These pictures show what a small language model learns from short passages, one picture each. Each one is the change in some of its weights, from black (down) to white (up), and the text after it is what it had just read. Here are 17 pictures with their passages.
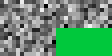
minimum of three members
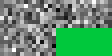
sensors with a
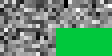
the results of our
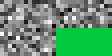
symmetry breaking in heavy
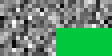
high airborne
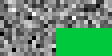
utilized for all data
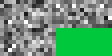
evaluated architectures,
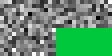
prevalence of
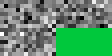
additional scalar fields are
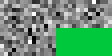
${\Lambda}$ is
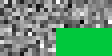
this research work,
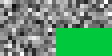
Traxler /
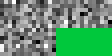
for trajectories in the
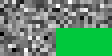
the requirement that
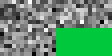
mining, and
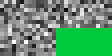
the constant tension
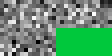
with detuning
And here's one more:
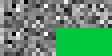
filtering process was
